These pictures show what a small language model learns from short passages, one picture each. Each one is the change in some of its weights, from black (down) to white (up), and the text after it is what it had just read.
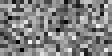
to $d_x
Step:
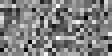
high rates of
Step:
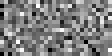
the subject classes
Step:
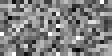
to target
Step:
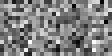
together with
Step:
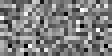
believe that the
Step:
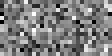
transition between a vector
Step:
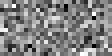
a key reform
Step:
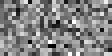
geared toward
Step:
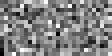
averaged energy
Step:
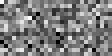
proportionality constant
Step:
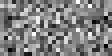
as those in the
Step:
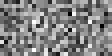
we choose
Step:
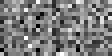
the vertex into state
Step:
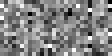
AGS parameter
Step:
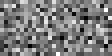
the leading order
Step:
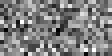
adherence and
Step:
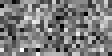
and combining them into
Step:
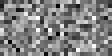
are being investigated
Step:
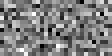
strings. It should
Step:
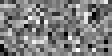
that either
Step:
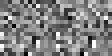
National University of
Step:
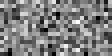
our country.
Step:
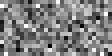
ramp }
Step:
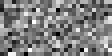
still creates a
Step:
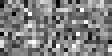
- one requires at
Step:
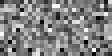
of this study.
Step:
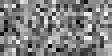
the flow there is
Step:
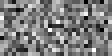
identify an organism
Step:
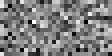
\infty$, the space
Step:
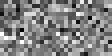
state of the tool
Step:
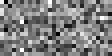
(Nelson &
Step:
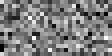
following equation has been used
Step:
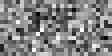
configuration of
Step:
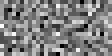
extremal conditions
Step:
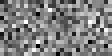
we keep the
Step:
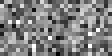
in almost all
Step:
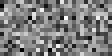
Do you group
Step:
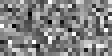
the CPU time
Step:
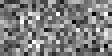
where the adults
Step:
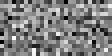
to a period of
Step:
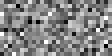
led to the
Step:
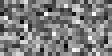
of denominator
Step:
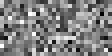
out the purity of
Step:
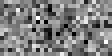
It is easy
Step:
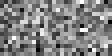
and $\left[
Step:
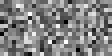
be in a position
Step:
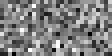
and Cummings
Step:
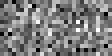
is the dimensionless
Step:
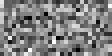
of turning a
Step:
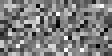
by explaining
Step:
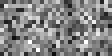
were conducted with this
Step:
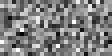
as the influence
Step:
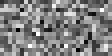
of 5 articles
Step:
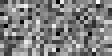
adopt is then
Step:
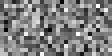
coming from the research
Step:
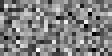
employment was very
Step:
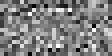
Consider now
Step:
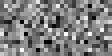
using vacuum
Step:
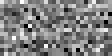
We then applied
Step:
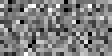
become important trade
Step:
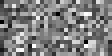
scaling temperature for all
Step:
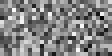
specially designed
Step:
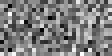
it contains only
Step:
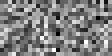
for simplicity.
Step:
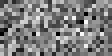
and learning (The
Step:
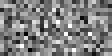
more cautious
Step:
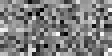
this general scheme
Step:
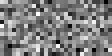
as international
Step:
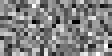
more daily
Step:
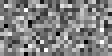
activities that
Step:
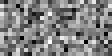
formed by single or
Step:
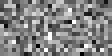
easily that the
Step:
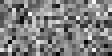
Although this research
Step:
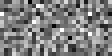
experts Type
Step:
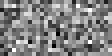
compound will increase
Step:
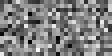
visualize and
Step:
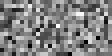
assess variation in
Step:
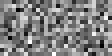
provides grounds
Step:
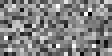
from the used N95
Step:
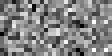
would give a more
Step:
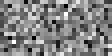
nuclear structure}
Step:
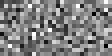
contributions from the
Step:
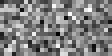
of the raw material
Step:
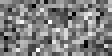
single mediator was
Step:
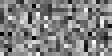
foundation of productive
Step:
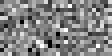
a population of
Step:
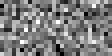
number of elements
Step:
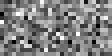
Residual output
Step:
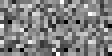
be described using
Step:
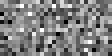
extinction along the
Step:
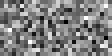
between qubits that
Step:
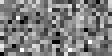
us introduce the type
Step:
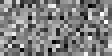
Wage inequality
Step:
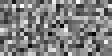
shows a structural
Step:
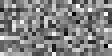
change of the
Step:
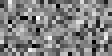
on the top right
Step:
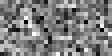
set complex of properties
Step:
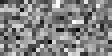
of this paper was to
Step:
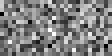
in the realistic
